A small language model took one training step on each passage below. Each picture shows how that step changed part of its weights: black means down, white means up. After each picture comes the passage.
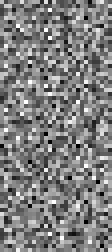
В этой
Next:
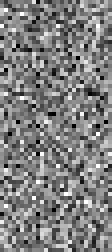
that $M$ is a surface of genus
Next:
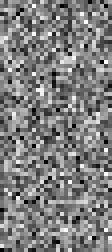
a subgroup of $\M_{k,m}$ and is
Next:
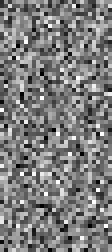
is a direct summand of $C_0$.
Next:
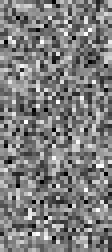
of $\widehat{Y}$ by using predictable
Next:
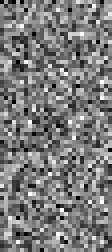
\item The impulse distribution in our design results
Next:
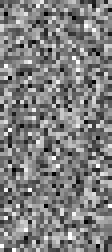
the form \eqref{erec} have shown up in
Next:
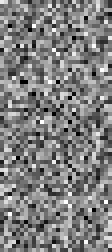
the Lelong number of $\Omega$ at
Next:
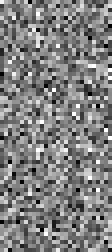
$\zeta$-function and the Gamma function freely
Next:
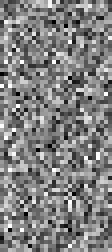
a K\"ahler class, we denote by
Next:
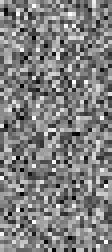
the cosimplicial space ${\cat R}_S
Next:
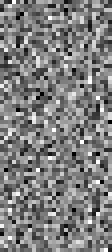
negative in this case. This is however typically
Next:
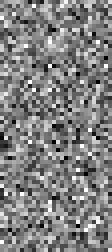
a variable $\lambda$ that has support on the
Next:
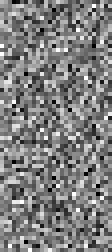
$\Box$ \vspace{0.1cm}\noindent
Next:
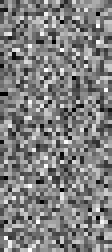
knowledge, this study has never been investigated any
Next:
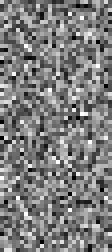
obtained through the separation principle applied to an LQG
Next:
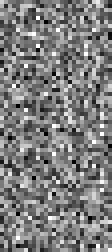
of the slowly sampled trajectory in
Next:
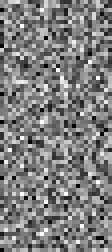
here some definitions and notations that are used in the
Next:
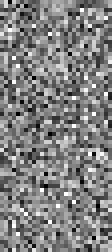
\end{equation} Since $U(x)$ is
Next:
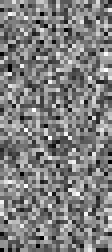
to polynomials and numbers but also extended to transcendental
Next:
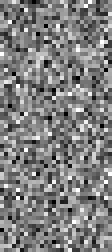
of $\mathbb{F}_{q^t}$ over
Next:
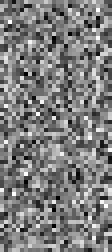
we now prove: \begin{theorem}
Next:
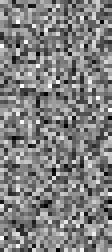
On the maximum number of permutations with given maximal or minimal
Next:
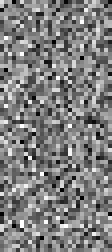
we discuss some examples showing that the geometric genus
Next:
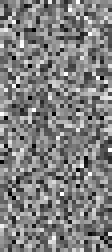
stabilization of human--robot systems.
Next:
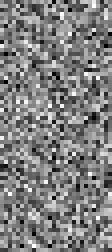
relation between cyclic cumulants and operator-valued free
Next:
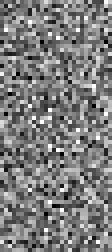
that for a cluster tilting object $T$
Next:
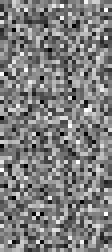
holds for $\cC_9$. Much of the work
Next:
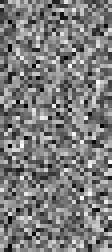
the matrix is nearly square, but suffers in
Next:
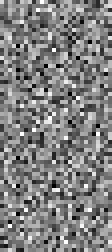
the generating function of partitions satisfying difference two condition is the
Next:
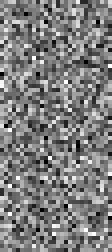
One possible realization of the M\"obius
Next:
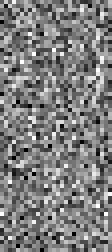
that the unsolved questions concern the
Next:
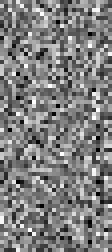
non-depending on $n$; 3) the
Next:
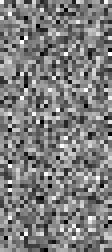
one period of the $\Xi$ motion,
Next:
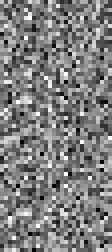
of simply connected indecomposable symmetric spaces.
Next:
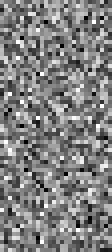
region~3. Finally, as we move from
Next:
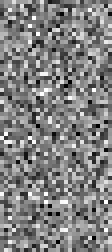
idea is, that a local parallel frame $\Psi$
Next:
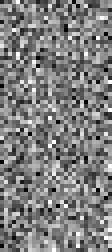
{The uniqueness follows by subtracting the defining
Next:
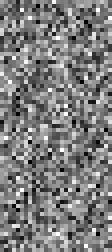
\in [1,\infty]$. \item In contrast
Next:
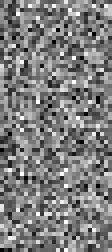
the condition~(\ref{crit_cond}) and
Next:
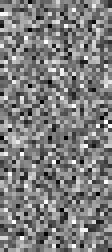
on passing to the limit in an approximate problem.
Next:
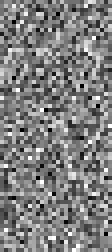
$A\subset V$ is defined by
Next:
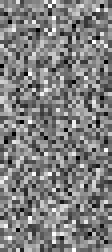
a way that $\infty + 1 > \infty$. This
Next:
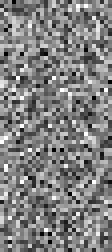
spatial gradient of $\varphi$ onto
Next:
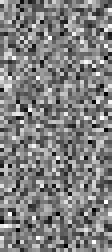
$\Omega = [0, L]$ within the time
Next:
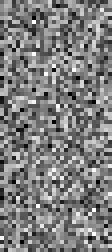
to $\tilde Y$. Denote the scheme theoretic
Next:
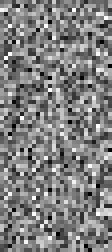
\Z$. As a result, proceeding with
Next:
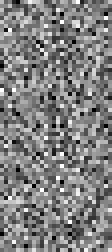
would like to acknowledge support from the
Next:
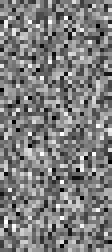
Dyck path chosen uniformly in the set of
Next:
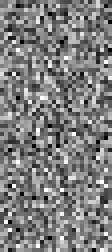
set of initially infected vertices in
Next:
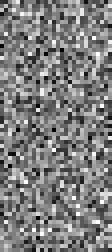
Indeed, the translation of a Wigner function is
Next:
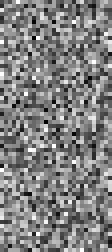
of nonnegative or nonpositive curvature are two-convex
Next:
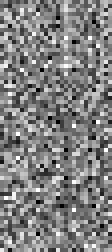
(s\varepsilon ,t\varepsilon )\mid
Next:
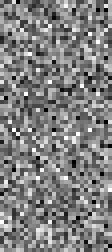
simply $M-$product, of
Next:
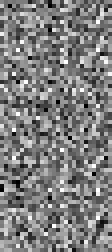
as }\,\tdlim\,\text{ for all
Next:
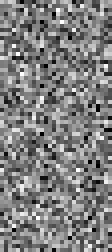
{\it {subtableau}} of shape ${\bm
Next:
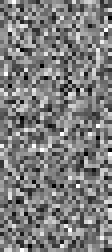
observed that the centralizer of a depth
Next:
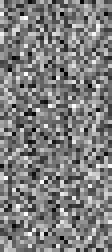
under an involution and whose incidence matrix
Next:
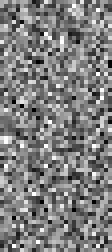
Theorem 5.0 in [Fu2] or Proposition
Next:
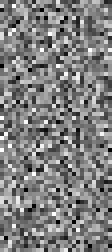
the SAW must stay on one side of a
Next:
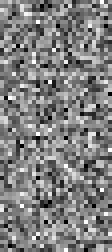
the proofs of these three identities given by
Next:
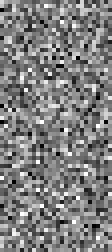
establish that $G_s$ commutes with
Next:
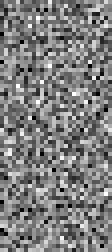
theory of metric Diophantine approximation which
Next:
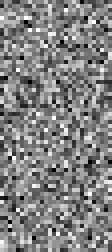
it has at least one endpoint. So the proposition may
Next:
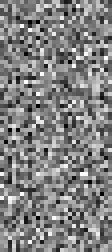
more general Morse functions. Viana proved that
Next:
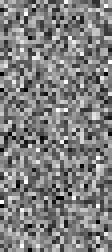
is used: two lines corresponds to training (see
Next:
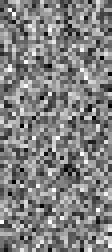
suffices to check the case when $k\geq
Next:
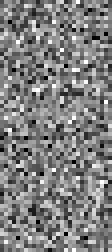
U}_\Omega(t)$ concerns the
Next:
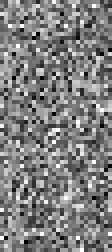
$M=N$. The pull-back of a
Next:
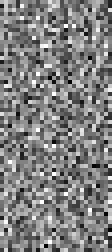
operator $a$, which satisfies the following assumptions,
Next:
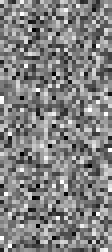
of Lemma 6 is the same as the proof of Theorem
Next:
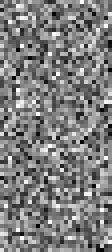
in scenario \textbf{S2}. The
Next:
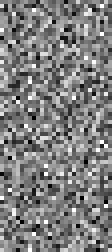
closure. iii) If $\alpha$ is a limit
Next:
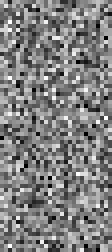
M$ and $\zeta :V\rightarrow \Omega$
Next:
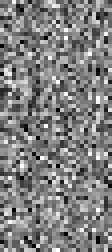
hand, using (\ref{N1}), we have
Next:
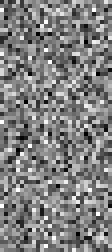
r, \quad n\to \IF,
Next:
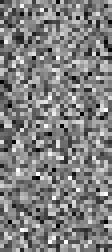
computation conditions for the SPH method are as follows.
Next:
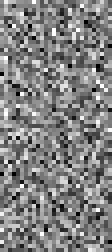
finitely many points }\}, \end{eqnarray*} where every
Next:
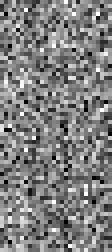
of currents of integration along disks. Hence
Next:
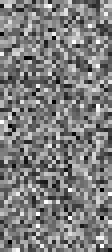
graph. In order to treat blocks and
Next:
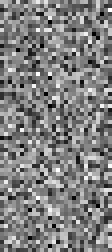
and Gauss-Seidel methods. While
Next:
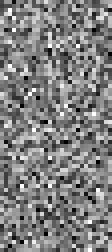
has a long development. It may have started
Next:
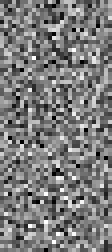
In the simplest form, the Cholesky
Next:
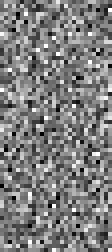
$g$ is proper and going back to the definition
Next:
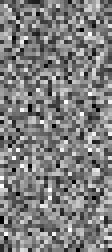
recalling that the functions in the primal complex have
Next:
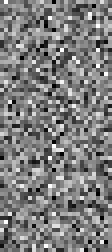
{\sc F.~Brezzi,
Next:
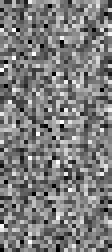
maximization of the likelihood function of the
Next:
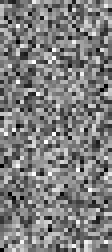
type clustering. All of these methods follow the
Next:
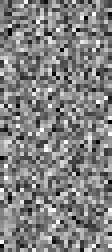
it follows from the Proposition \ref{P6}
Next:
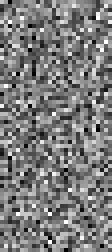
component, where $i = 2,3$. Since
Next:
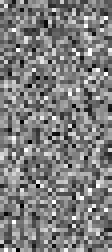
on holomorphic discs, we will also give an analog
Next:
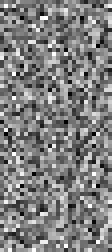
after Theorem 8.1. But on the other hand,
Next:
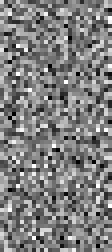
refer to [11, 28] for a
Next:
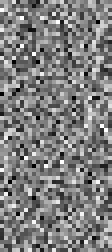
with the Dirichlet boundary conditions is not discrete.
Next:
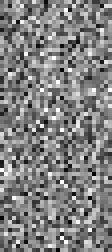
what follows, we list the type II cycles
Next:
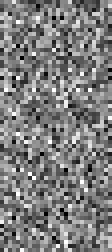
the Thom space of the trivial $n$-plane
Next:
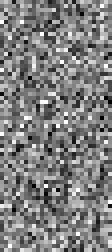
Functions} The motivation of this example is
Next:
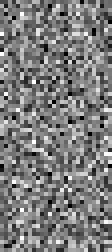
The loss surfaces of multilayer networks.
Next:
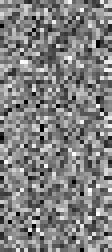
reals, is a solution to the problem
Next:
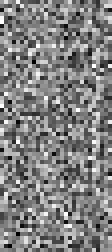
2} below). We conclude this section with the proof of
